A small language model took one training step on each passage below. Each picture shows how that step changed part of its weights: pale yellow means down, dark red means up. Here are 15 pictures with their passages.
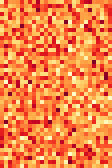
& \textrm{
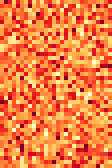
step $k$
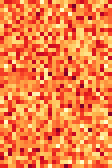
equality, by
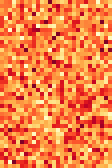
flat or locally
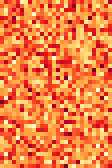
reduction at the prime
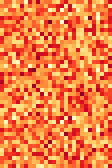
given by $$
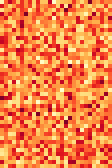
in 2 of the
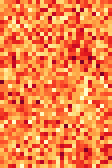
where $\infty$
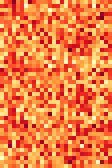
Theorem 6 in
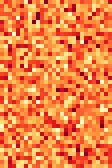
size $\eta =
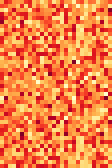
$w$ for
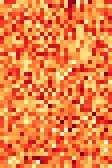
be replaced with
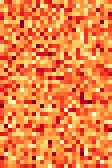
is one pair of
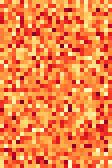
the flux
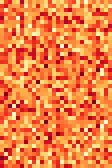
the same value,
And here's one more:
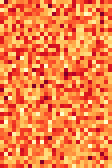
of argument, suppose
